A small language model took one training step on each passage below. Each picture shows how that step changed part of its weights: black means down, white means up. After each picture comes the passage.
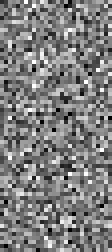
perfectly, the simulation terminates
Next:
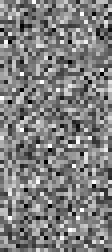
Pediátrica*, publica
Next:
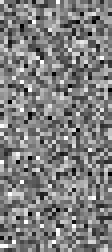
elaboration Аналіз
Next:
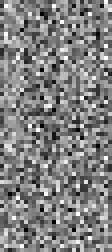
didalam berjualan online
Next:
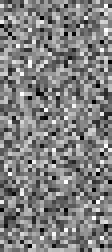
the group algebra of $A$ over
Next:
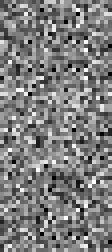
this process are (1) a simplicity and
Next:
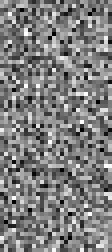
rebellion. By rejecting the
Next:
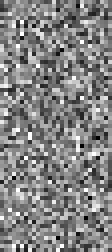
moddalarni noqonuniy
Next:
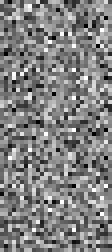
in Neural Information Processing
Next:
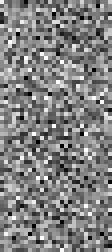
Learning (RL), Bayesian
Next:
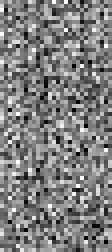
chiqarishi maqsadga
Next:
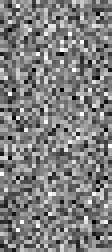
for all $i = 1,\cdots, n$,
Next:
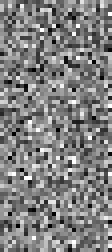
included a wish to be informed and
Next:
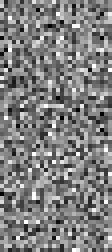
interesul său superior
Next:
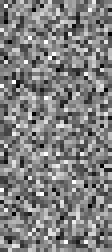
la formation continue, pour un
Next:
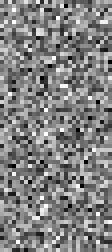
problem of allergic diseases treatment
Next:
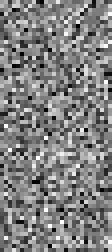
our work \cite{BFR} in
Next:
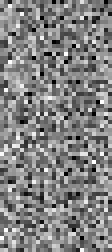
\in TM$ Tachibana
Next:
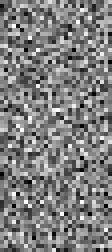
the new data source are included
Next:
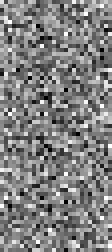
The following proposition is theorem 1 of
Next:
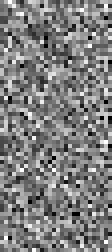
a nontrivial center.
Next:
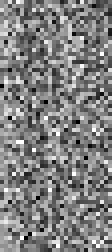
beradi. Ya'ni
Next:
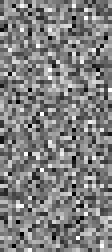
Material for this article can be
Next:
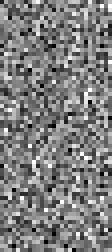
are shown in Figure 12. The
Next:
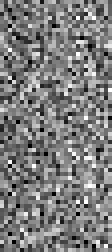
представляя собой
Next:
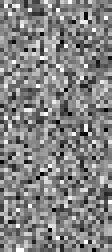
and remove all unnecessary
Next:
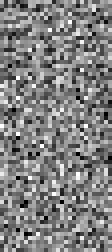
that we focus on the fibril
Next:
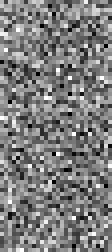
be dug through the universal root
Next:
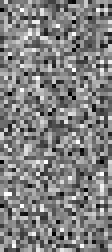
мС/см) або
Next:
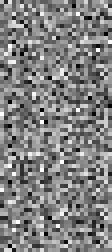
version below Epitafio de
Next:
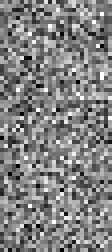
in \cite{CLN}, we get
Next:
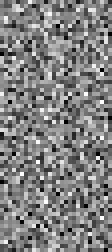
criteria for the so called
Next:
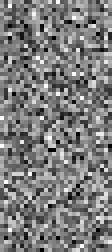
Zee și colab.,
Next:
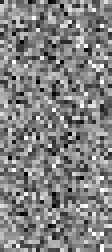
may not be breastfed as
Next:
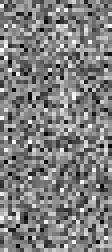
,} then $\widetilde{H}(G_1
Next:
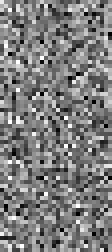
a block length of 8
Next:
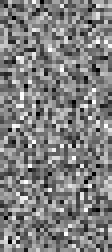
and again the same bound holds. The
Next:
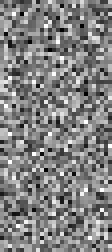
Shapiro's formula
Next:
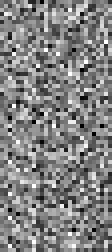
\end{equation} \end{proposition}
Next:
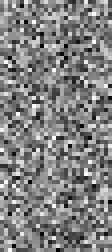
le (2) on adopte les
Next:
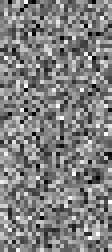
janelas quadradas, por
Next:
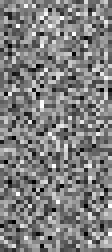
stakeholders to disclose their
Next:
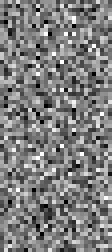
finite and affine Dynkin
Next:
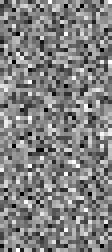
This is the source of the problem,
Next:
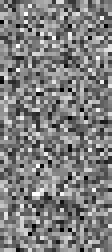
criticism; and (4)
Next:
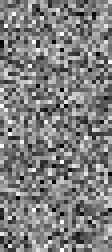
density functions of Z and Y respectively and
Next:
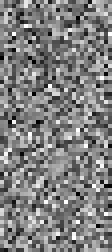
binary variable S_r . This
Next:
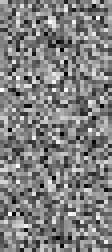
to improve the presentation. Then,
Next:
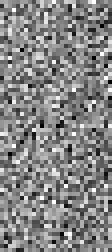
el Departamento de Medicina
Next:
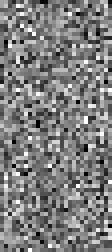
$>2$, which arises from the
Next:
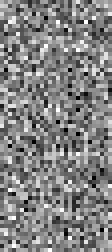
principles of administrative
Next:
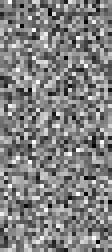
Química no Ensino
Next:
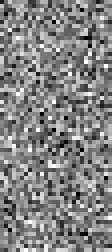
systems directly as *stochastic
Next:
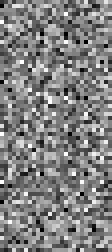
\prime \prime }\left\{
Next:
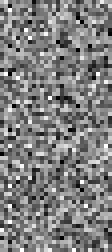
or sponsoring. In addition,
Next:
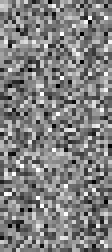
un espacio de soledad
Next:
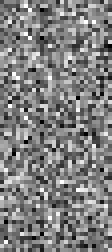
this study belong to the parity of 3
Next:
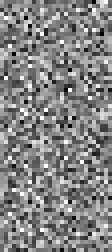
sujeitar aos mandos e
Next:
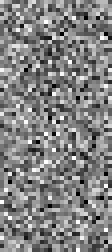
Here the motor shaft is
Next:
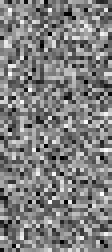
a class of facet-defining
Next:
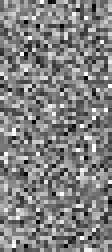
station) was varied as part of the
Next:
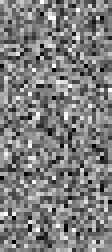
from (\ref{eq9}), and get
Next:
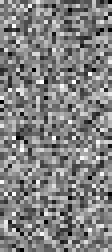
holat o'z navbatida
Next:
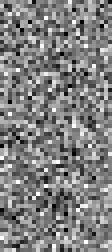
can be shown that $$A(x)
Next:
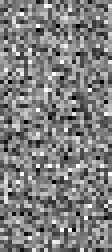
and the Rivne region, since the
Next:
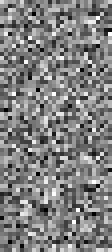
shipping activity and further
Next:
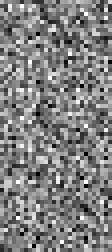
of the right hand side of
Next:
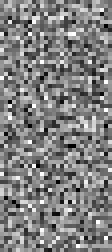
metals and PAHs Plastics
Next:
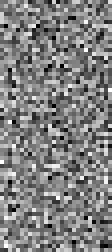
al. [8] presented results for
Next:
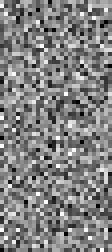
tissues, sedimentary
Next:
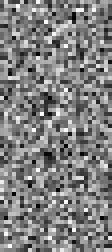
observed variability is affected by high
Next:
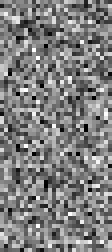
features. We expect the training
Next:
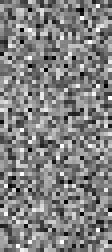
induced apoptosis in human
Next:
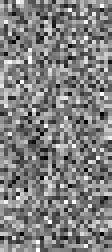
a large dot. This makes
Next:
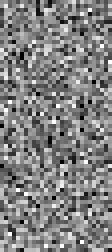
as good and suitable for the
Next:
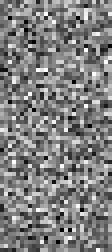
improvements, additions and processing
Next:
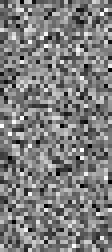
animals with vehicle treated
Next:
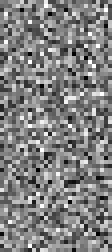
қайд этилади.
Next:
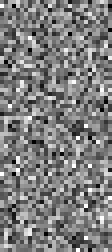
N.}$$ This load is distributed
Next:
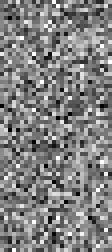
was done to all patients.
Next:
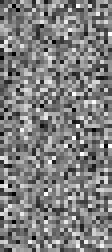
of vital activity of both an
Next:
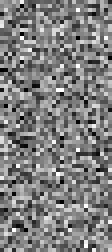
en première année
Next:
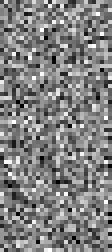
master-slave configuration
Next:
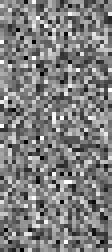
often used to find inverse functions and their
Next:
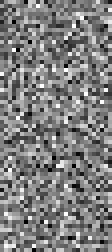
TN Accuracy 78
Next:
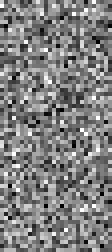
frame} for the (separable)
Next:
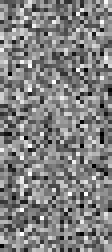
we can easily calculate the
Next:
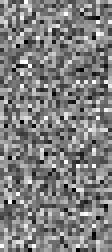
or Obesity. **The New
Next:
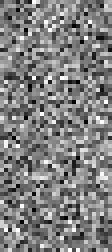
Network lo learn the final iterations
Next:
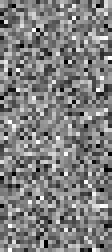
over $SM$. They can also be used
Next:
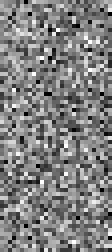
devoted to the analysis of the
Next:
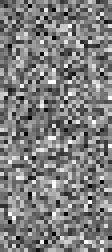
Access Coordinator:
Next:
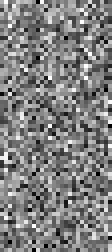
of stronger/weaker layer
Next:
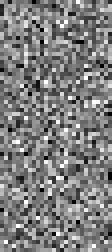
dengan Kearifan Lokal -
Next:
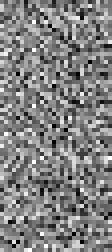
institutes tends to be based on
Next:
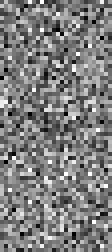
method. In the Schwarz
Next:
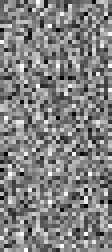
дискусій з
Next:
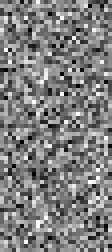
educativa do trabalho realizado.
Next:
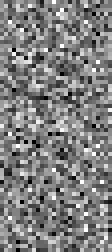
\begin{equation*} \P ( \vert
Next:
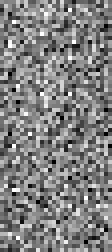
0$ et la normalisation est
